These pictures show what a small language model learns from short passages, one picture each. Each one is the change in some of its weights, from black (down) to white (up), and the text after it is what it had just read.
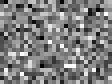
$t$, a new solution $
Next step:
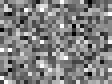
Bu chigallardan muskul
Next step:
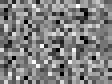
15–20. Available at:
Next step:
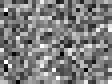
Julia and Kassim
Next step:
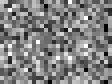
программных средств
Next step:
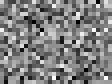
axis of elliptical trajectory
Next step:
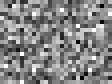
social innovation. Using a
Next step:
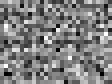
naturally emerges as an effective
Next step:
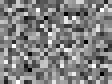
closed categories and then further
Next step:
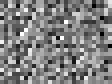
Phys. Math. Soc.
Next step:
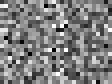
Functionality Loss Data Lane
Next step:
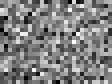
water (Ray et al.
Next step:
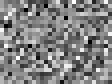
expression. Finally, ${\widetilde
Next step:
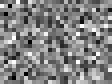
who underwent elective
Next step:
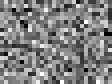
of IUCN threatened species
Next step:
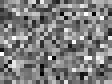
out a different story. Even
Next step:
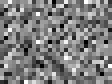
with the study of animal
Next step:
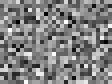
Papanikolaou, S
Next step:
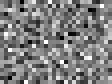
promising substitute for the black
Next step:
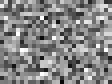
predictions because these are based on the
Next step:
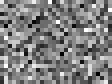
with respect to the production, access,
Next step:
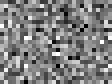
each choice from customers are
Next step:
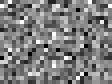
процесів у насінні та
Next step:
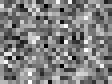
единстве с
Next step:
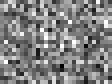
can be used to reach the integer
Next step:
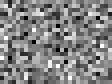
dissatisfaction, or assessment toward a
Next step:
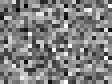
texnologiyasi: ushbu texnologiya
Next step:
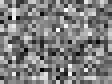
na degradação de outros
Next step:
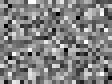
with more parameters would allow the
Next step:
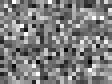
primeri s tako
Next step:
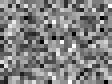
amplitudes of individual filling factors
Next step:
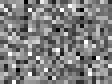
nares are the primary ecological
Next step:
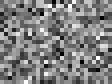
split up among the locally available
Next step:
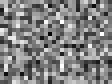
integrated operational structure capable of providing
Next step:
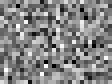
autocorrelated residuals. For
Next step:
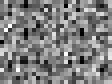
ijodiy tafakkurni
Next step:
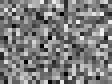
approaches as something special,
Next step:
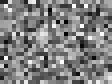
lost every year due to
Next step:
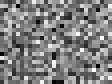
high velocity of target electrons,
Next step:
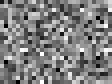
the statistical sense, by averaging over
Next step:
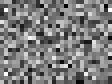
seus parentes em listas
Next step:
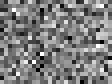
a heated lattice is based on a
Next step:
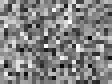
assessment performance may degrade while
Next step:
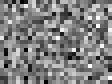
acid was prepared by the reported
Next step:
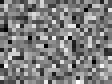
of returning the ciphertext
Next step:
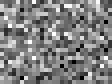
implement AI systems in their work.\\
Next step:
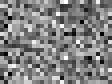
of additional throughfall compared to
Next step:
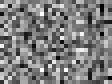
Ислоҳ Каримов
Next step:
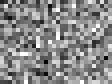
sanitation within this institution. This
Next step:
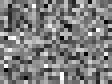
cognitive decliners; CI =
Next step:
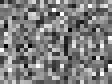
the structure of the satellite
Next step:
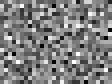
not perfect for objects softer than
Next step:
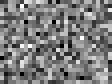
the Greymouth Basin.
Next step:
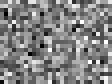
as carbon and nitrogen sources,
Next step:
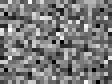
of Research and Practice*,
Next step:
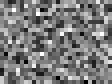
spherical wave relative to the incoming plane
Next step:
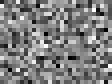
For cubic perovskites
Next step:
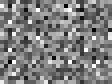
faculty staff members were able to
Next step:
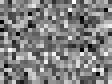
Autonomic computing is about shifting
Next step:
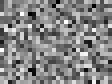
Pakistan Tasneem
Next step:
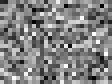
$P\leq1$ sol
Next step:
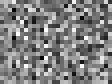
oldini olish maqsadida, din
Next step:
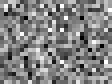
can also be classified in other
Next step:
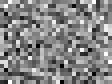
of toughness on test geometry.
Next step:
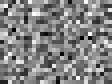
your professional growth?*”, the following
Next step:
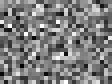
модульными, с
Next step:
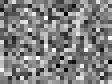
for LK bias. \vskip
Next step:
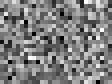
in collaboration with inDust partners
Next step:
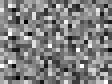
А. Удалов,
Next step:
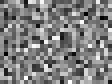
in the FS shape by the
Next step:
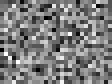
acceleration may be strongly favored in one
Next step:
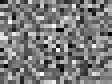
3). Discussion The World Health
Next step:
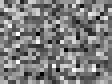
docencia, es decir, a
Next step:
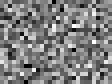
hace particularmente dramática
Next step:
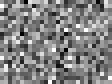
during their lifetime, with a percentage
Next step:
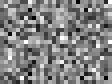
ko'rsatib bergan.
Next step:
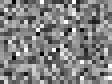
post-test mean scores of
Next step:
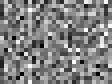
laminar flow, where the
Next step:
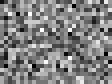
high and $N_{vmin}
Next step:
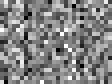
illustrating not only current practices but also
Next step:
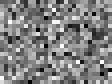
The results at 2.36 TeV
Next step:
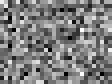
structure\footnote{Referring to
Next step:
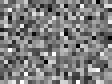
Ayni paytda,
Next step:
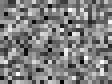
formulation and from the study such a
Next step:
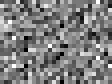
In the early years of the
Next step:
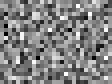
and other applications. There are various types
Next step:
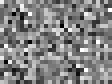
the size and complexity of the systems
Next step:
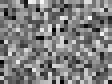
in one event, the combination with the
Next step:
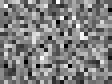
to embed in the field, rather
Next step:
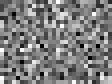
\partial_\beta \partial_\gamma
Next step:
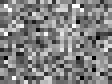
be adapted to the relevant surface
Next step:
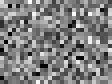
orang tua. Dari
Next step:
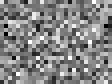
and non-parametric methods.
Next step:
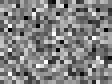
demand. In this context virtual data are
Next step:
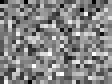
Because of productivity limitation,
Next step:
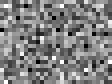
to Regain Pre-Fracture
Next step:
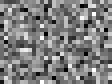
«Мабуть, з
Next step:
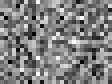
die Niederterfenerin
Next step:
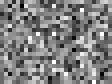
muhiti yaratish, jamoaviy
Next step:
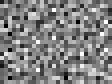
the characteristics of a sociable
